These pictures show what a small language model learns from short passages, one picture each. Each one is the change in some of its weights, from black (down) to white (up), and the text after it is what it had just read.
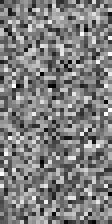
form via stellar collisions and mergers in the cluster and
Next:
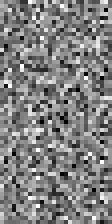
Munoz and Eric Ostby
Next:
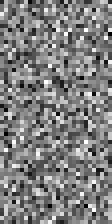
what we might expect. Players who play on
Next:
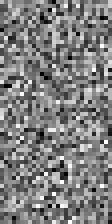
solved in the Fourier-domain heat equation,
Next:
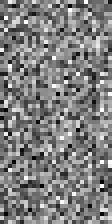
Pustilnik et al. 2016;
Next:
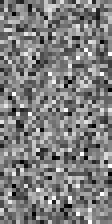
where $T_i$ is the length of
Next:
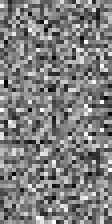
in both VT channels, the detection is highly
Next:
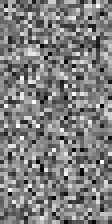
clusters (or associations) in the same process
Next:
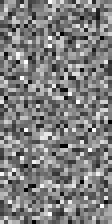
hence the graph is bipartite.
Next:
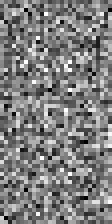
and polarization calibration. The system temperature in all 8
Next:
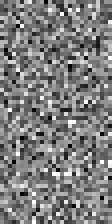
by Wang et al. (2001), shown in
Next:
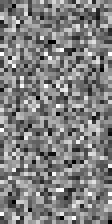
seen extending up to $\gamma_e
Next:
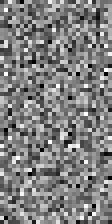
then expect that Majorana end modes will appear
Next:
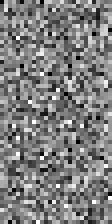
$\beta_5$ capture the effects of time
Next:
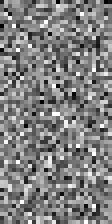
can use the analytical expression \begin{align}
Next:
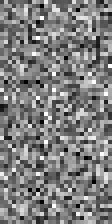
lattice of rebits, on which we want to
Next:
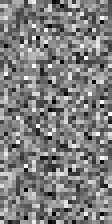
FoF halos with masses above
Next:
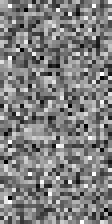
of detectable intervening Ne\,{\sc
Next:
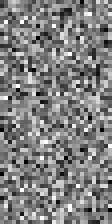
effective Hamiltonian $H_{eff}$ just describes
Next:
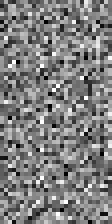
homogeneous relaxation for Maxwellian molecules.
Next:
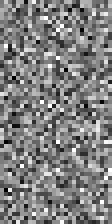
\eqref{gapM} is modified to
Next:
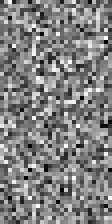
1/r^3$ and the number of
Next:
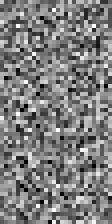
of the basic defect, increasing or decreasing the
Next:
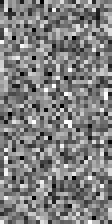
$\Delta \ra \Delta_+$ for one
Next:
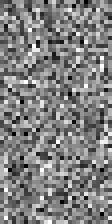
been devoted to the creation and
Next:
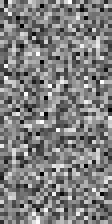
structural quality of the magnetite films gets
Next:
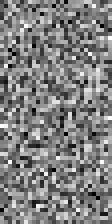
exist in the truly 1D longitudinal wave
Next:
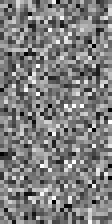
and hence $\tau$ is known from
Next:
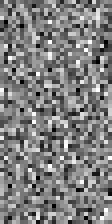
improvements from UI to UD settings, with
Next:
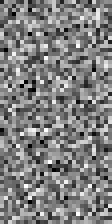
notation developed above we get the divergence coefficients as
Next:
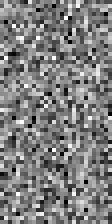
LARS, and Bayesian model averaging.
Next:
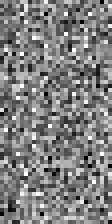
$V(r)$ to order $\tt$
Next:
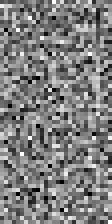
outflow of relativistic electrons accelerated as a
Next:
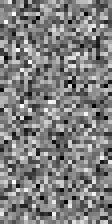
observed exclusively *molecular*
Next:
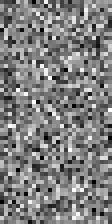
$\mathbb{C}$. For a complex input,
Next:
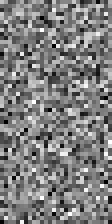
with the band in the solid, for He a
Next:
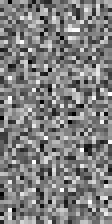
situations in this work: in the first case,
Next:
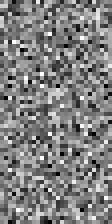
\begin{equation} n_s
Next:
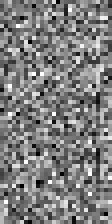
rate syntax proportional to the time window.
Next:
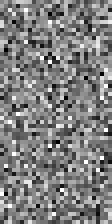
sparse force sensors and IMUs are
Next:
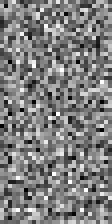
getting its name from the meandering
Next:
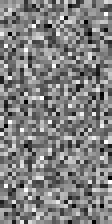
operators to appear in LV field theories. The
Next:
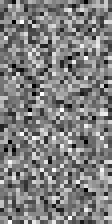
universal two-qubit gates were reported recently%
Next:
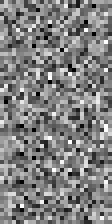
REFERENCE LIST
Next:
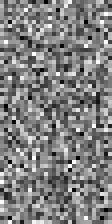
by the equation (Gibbons and Hawking
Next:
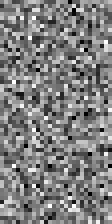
line FeI 6302 \AA\ with
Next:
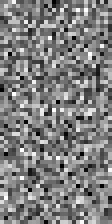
of the $r$-th STFT configuration,
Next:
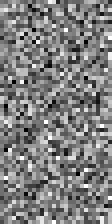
using the Fresnel reflection coefficient ${\cal
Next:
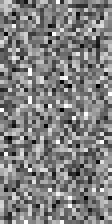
characterizations. US image segmentation has been used
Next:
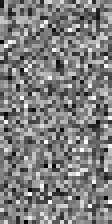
$w=1$. We adopt an instant
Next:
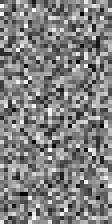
will eventually come to a physical rest and its
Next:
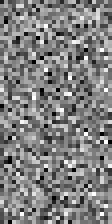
D9-branes in type IIA
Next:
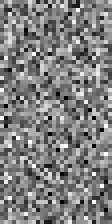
NFL & RB & MLO &
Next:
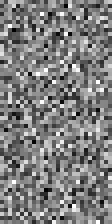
\sigma}$. Then, the Bianchi
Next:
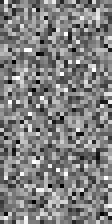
The review can further encourage the
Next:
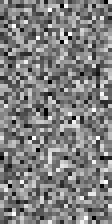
in \citet{mashian16}: we
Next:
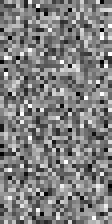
& \#Correct & $\Delta$
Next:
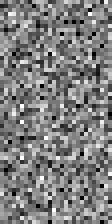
the forcing wavenumber $\kf$.
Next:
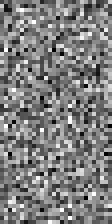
in the framework of the two-state vector approach
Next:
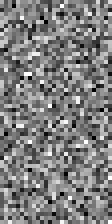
symmetry, there are four orientations of
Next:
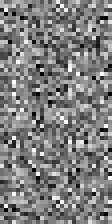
chlorophenylethanol or
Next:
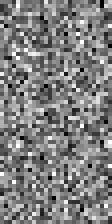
IR magneto-optical experiments on HOPG.
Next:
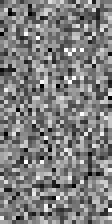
interval $\tau$ again, after which the coherence
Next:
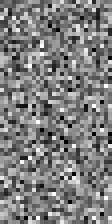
at low temperatures \cite{Fisk,
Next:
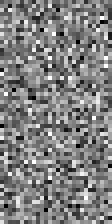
discrepancies were introduced. From now on
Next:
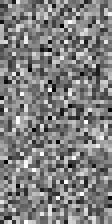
as gaps. Even with the additional
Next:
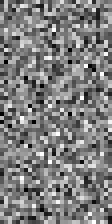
the next step will consist of repeating this
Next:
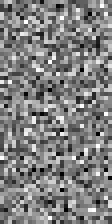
the ideal case that all the decay rates are
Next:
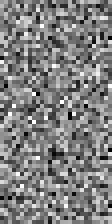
metric perturbations for the Floquet analysis of
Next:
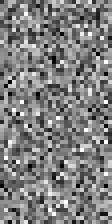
decade-long physics program starting around
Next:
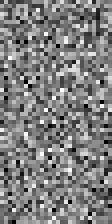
of the \texttt{Beam}. In
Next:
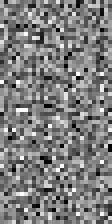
our interest. According to thermodynamics, to act
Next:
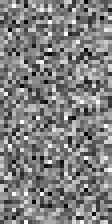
key science goal for eROSITA is
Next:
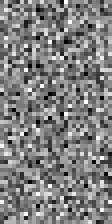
**Figure 1 | Optical properties of
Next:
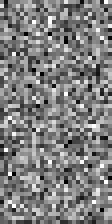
singular value of $\mathbf{A}$,
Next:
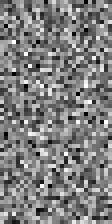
been demonstrated with performance which is superior to conventional
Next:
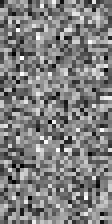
{} {M.~Cacciari,
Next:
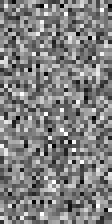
In the second strategy (Strategy B),
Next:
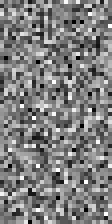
the expected success probability $\pi_t
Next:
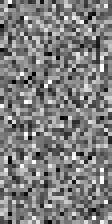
be capable to investigate also whether the neutrino mass
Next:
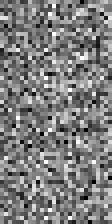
obtained from three different initial conditions and evolved for
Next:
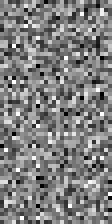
to the parameter $\Phi_{AR}$,
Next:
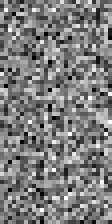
they introduce significant processing overhead due to required
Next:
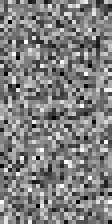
laser experiments where Weibel-type
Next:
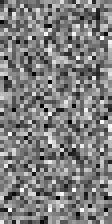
be decomposed as \begin{equation}
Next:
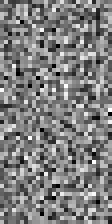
of the resonances, uncertainties on the
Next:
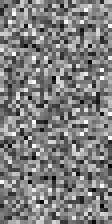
in the `low-res' simulation.) The
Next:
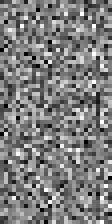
inaccurate pointing was inducing a loss
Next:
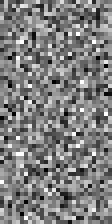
the predictions. We can conclude from our results that
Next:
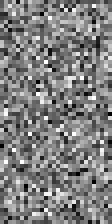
for $x \in \Omega$. We might
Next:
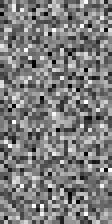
e- for the difference image. Any
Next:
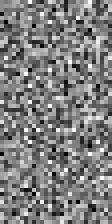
flows demonstrate that the accuracy improvement can effectively suppress
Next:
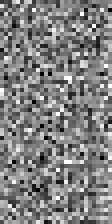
allowed a partial unification of Fermi-Dirac
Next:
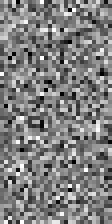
five years. Section {\em iii}) was
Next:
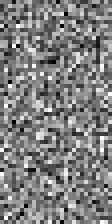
to model the statistical naturalness. In
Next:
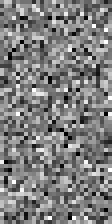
for TR x-rays of a few tens
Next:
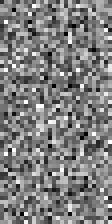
n$. (More precisely, the change in the
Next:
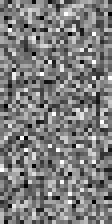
in Figure~\ref{fig1}.\newline
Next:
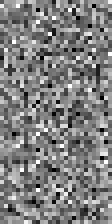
$\s\subset\V$. The agent
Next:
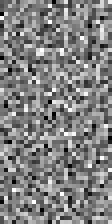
graph with the $J$-couplings defined the
